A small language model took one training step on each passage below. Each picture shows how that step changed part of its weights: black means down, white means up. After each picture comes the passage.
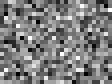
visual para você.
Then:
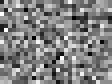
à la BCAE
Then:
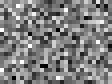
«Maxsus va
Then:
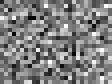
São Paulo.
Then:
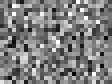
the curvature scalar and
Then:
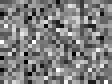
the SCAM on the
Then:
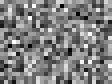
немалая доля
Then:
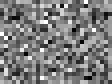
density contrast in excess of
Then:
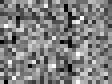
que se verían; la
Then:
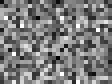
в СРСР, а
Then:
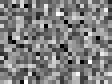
frequency, damping rate and
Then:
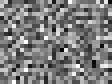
был арестован и
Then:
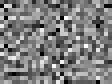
na Declaração Universal
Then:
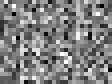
and Astronomy at the University
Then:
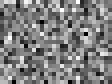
structure of the residue,
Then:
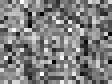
transformed by the boost
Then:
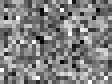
marginal distribution. The two
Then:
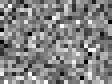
with measurements at six angular
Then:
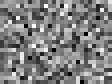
scheme). An example of these
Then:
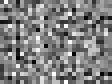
As H approaches H*,
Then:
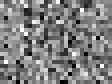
Raleigh, United
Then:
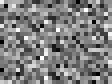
participantes obtidos do
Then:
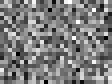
shows both B664 and
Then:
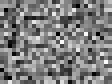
efetivas interações.
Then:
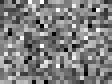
this context, the works by
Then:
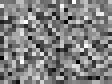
& Roebuck,
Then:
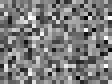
will be stuck on the
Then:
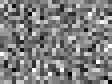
in these calculations can hardly be
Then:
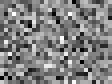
a solvable regular
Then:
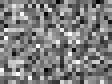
{LVL Composite
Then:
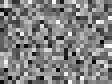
de Carl Jung, en
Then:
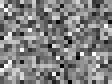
exponential term compared to
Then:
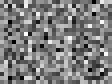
taj ardov vina
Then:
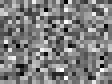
orqali yaratilgan
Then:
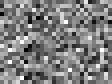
servem dos bonzos
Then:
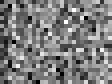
olam mifologik
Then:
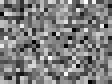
muestra rastros de
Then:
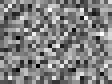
stationary solution of the F
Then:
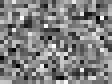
a: la secuencia
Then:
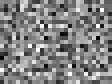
providing us the experimental data for
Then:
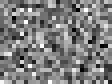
Es la cantidad
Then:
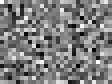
geração distribuída
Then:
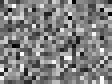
British Marshall
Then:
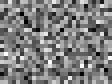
nostalgiquement que
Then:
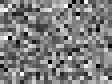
low eccentricity
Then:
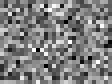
as collective verticalization
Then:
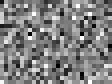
example, scaling laws
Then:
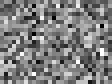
part, il est important de
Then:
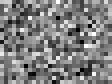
katta qismi
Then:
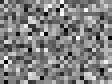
find a lower maximum ratio.}
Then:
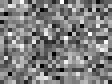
in BNT-based
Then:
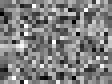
Знания поставил
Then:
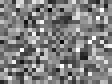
characteristics of teams from
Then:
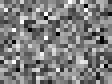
states of the $B$
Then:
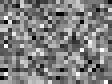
these PT-s are
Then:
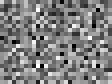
analogous to the correlations
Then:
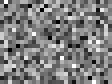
calculated in Kubo linear
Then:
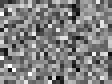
scientific and technical
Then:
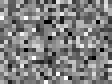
қисми кесиб
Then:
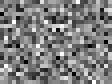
un sistema para realizar 3
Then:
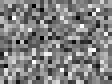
2}{\rm cos}\theta
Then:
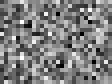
of teenagers through
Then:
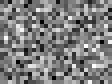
der eigen middelen,
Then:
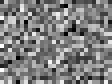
начало (или
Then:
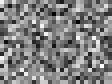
were cut. For the
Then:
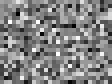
of abritrary
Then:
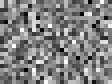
\texttt{x} or
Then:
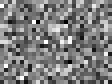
the active use of the
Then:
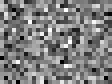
It has been scientifically
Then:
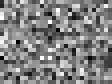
паров воды,
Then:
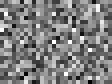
vida dos dados de
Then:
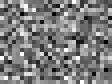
c'est terminé et
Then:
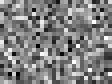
vs. Impact
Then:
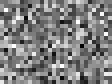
of the partition function of two
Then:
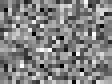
L = L \setminus
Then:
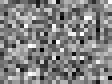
no `information flow'
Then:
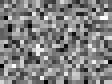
is guaranteed by a
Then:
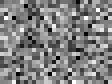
rebrote, ni
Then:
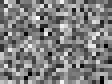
produced using our prescription with
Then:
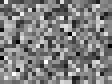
in M31. In close
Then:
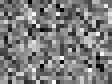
microwaves is observed in
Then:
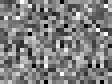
over all the additional ones.
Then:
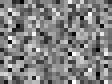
and the maximum subobject
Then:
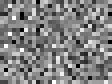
the synchrotron
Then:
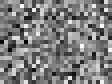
Conceito Comunicação
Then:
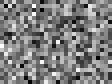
training parameters set. For every
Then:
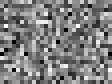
of porous polymer
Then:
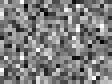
\hline TOTAL
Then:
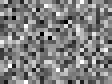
the source direction while the
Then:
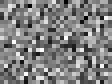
works on the production of
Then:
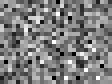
while middle and bottom
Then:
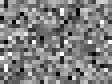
Realtime Unix-like
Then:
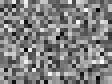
correspond to the positions of the
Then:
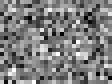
be even more appropriate to
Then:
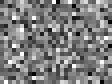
si, para Hegel,
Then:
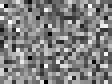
historical reasons, the
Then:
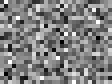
to a range of one order of
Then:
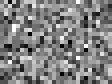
coupled differential equation system by
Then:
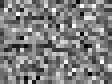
em uma região de
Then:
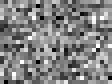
dalam memperkuat
